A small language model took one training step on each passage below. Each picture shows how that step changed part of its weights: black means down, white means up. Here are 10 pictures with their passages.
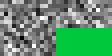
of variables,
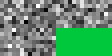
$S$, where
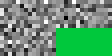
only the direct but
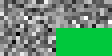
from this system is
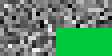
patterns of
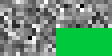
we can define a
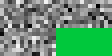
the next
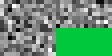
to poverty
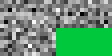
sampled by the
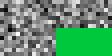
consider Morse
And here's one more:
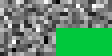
the infinite
